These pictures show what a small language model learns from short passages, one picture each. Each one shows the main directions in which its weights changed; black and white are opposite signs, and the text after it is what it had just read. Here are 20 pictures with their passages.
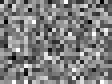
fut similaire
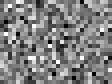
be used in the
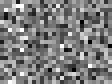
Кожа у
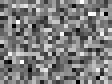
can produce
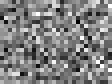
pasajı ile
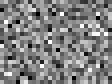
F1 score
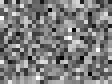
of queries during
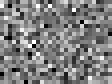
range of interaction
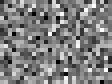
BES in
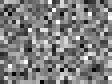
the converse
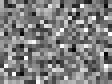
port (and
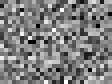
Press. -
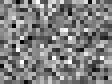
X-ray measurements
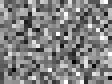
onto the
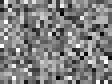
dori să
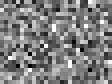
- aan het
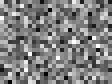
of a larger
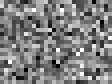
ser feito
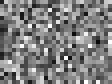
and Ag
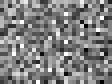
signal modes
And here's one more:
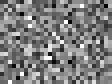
postulated that
